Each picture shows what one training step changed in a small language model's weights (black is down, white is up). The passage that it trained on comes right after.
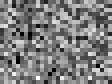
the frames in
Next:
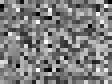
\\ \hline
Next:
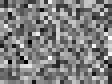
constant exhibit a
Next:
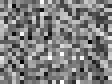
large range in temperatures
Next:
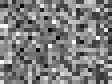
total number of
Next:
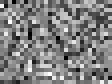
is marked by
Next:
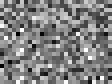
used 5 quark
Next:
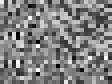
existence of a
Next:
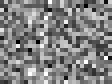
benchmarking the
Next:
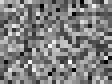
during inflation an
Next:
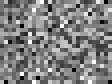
phase transitions in
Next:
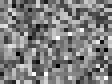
the gauge transformation
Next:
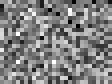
structure and relativity
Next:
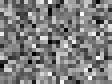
region, we consider
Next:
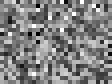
box, they
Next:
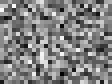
goals of
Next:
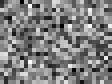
the planetary
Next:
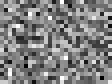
boxes to
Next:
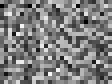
constrained, which
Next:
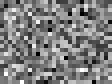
EW of the
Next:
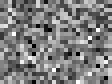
the red dotted
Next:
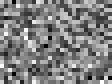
which are known to
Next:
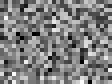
$\gamma$ as
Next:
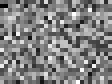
delay}} The
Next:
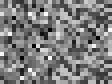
central region of the
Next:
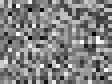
device. For
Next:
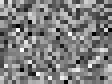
simple star formation
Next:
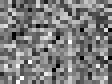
the angular distance between
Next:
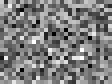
suppression and possible
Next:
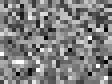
strength of the symmetry
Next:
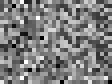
critical Fermi
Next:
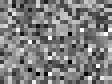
the link between user
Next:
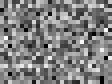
assuming that
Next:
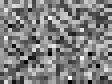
appear as single
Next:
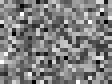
the latter). In
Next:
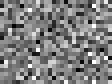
\item How
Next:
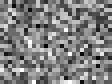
the proof.
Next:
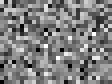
that we build
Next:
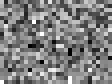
fixed perimeter
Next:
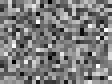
\rho =
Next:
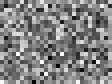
of high-level
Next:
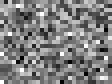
symmetry of an
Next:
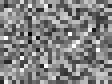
of NGC
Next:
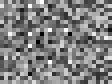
section can contain
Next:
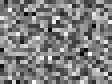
$d$ smaller
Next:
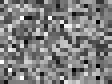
a user receives
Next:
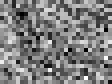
model dynamics. In
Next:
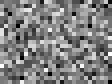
static force
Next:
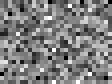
The power transmission
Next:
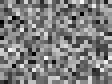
forces and results
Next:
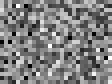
resolved spectral
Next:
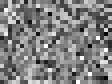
in the data and
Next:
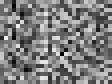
nodes included in a
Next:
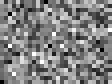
their lack of
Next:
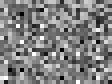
samples. We use
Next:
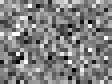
has to meet
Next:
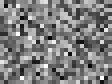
method are 11%
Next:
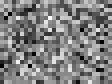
mechanisms must
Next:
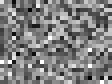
these are visible
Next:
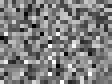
employing \(
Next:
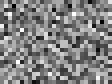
of 86 galaxies
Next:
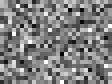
galaxies) moving
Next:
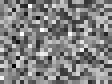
respect to the
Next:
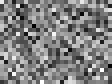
state and its
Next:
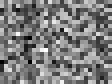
clusters, but
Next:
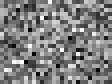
gravitational interaction from the
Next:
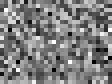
in all three
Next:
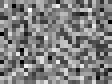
Grating type
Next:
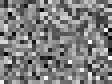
constant of Si
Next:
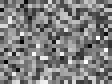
to the formation of
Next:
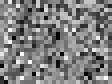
this lowest order
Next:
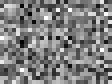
problem. In
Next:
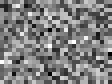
Our observation of a
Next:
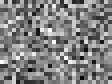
and trained it
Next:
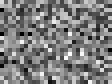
subsection). When
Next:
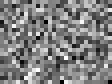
and even amplify
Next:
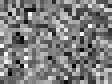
server to the
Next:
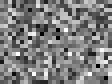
the third central
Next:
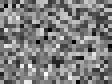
shows that quantum limited
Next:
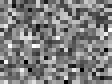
the newer yields
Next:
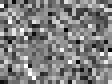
is connected to the
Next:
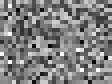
molecules of both
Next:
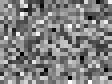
as a function of
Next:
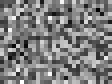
sense here,
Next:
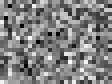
way to understand
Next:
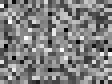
is based on the
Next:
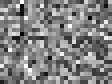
transition to a more
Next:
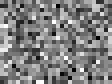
total energy; both
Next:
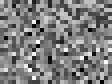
compared with 2D
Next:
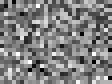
where $y$
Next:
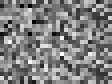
properties, which are
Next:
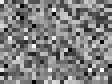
state $X$.
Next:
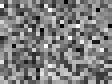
distinguish how far
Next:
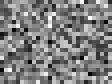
at a time,
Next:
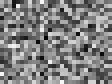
seen that simulations are
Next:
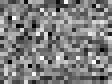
none of them
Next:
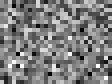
the log-log
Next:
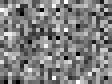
metric. They
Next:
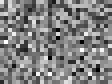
prevent further
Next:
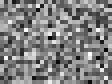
and one can
